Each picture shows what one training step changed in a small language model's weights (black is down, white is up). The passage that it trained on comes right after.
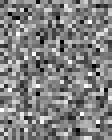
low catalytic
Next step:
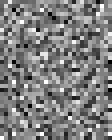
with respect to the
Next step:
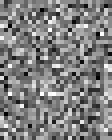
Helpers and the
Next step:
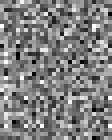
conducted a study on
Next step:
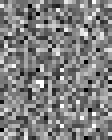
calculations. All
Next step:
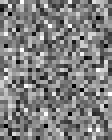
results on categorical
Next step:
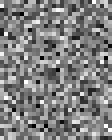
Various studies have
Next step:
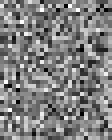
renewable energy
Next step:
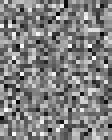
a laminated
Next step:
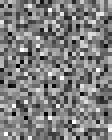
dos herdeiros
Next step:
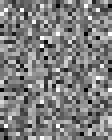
des initiatives de
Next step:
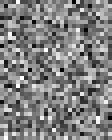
talks about
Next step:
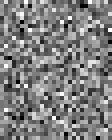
de valores; 2)
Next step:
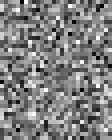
the ripening
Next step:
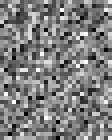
MRI Brain
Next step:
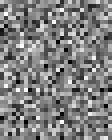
utilizar essas
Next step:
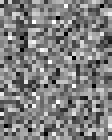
procesos participativos
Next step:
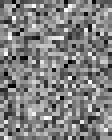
satu sarana
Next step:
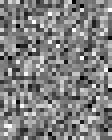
approaches for energy
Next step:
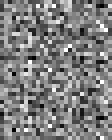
11 тасида
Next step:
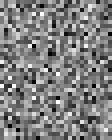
characters and a
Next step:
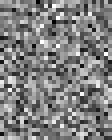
techniques that are
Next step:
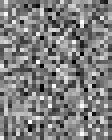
concerns related to
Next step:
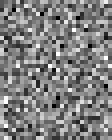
Topic modeling and
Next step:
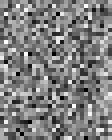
optimization problem where
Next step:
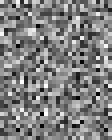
the context of the
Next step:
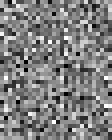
our objective is
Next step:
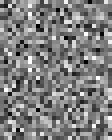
more than fifty
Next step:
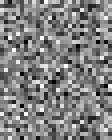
of the organization are
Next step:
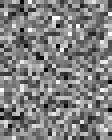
in Figure 10.
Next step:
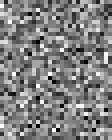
práticas mais
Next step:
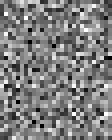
a biosfera,
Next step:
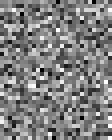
by Iqbal
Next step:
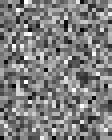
zu testen,
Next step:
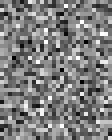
Греков А.
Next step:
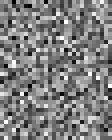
decir, de
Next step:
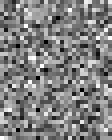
to the party that
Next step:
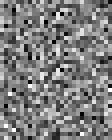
Amendment to the
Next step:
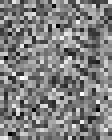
*(as) weak
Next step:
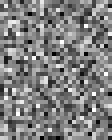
ways are usually
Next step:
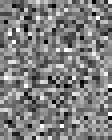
основе. На
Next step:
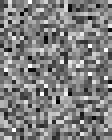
Approval from
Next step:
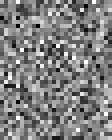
hay materiales,
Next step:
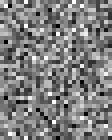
of observed results. The
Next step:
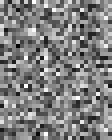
the set of possible
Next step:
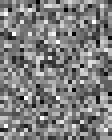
R. Frambach en
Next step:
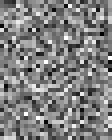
and recall, making
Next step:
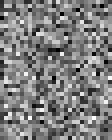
Все це
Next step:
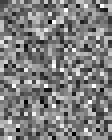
series for fashion
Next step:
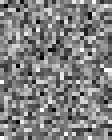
au fost considerate,
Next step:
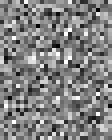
the creation of a
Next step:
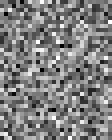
X. Global
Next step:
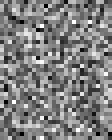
and Electron
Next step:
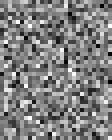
de avaliação
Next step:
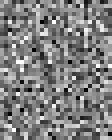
distance active vision
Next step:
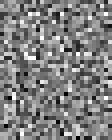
by focusing on
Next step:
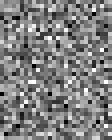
reading, which will
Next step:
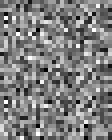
operato nella
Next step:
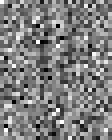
dunyosini va
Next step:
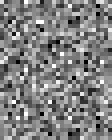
often engage more
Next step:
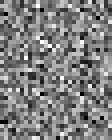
factual. 8–9
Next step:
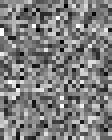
nobody and
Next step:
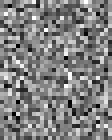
best of our
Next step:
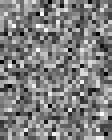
innovations that
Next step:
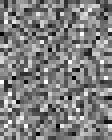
expressed in such a
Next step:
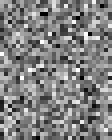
each construct on
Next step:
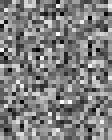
unter Gemeiner
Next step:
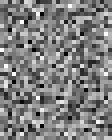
Cost Center
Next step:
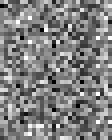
two systems of differential
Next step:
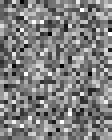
Students toward
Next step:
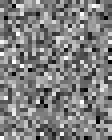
section tries to have
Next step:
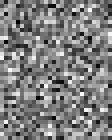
area of Six
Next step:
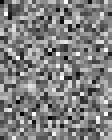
the figures,
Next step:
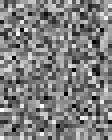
the past as this will
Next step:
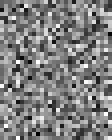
atomic scale.
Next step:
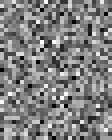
муаммо ва
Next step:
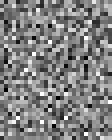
waste incineration
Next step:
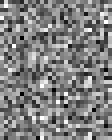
were cut out and
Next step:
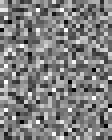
deixar que este
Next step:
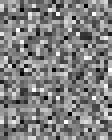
cleaning and
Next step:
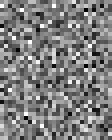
ocho padres
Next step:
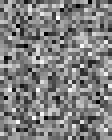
and Management.
